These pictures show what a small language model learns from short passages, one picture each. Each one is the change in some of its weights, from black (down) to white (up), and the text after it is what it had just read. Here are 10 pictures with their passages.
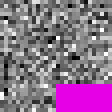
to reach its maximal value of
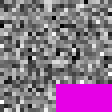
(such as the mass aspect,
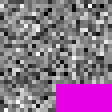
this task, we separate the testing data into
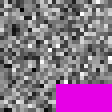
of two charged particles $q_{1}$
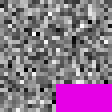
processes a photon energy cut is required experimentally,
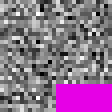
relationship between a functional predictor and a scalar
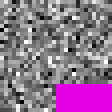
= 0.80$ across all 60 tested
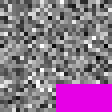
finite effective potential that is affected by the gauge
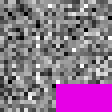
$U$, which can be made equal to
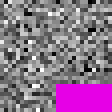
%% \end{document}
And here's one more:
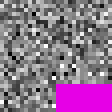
the curtain rod to the same
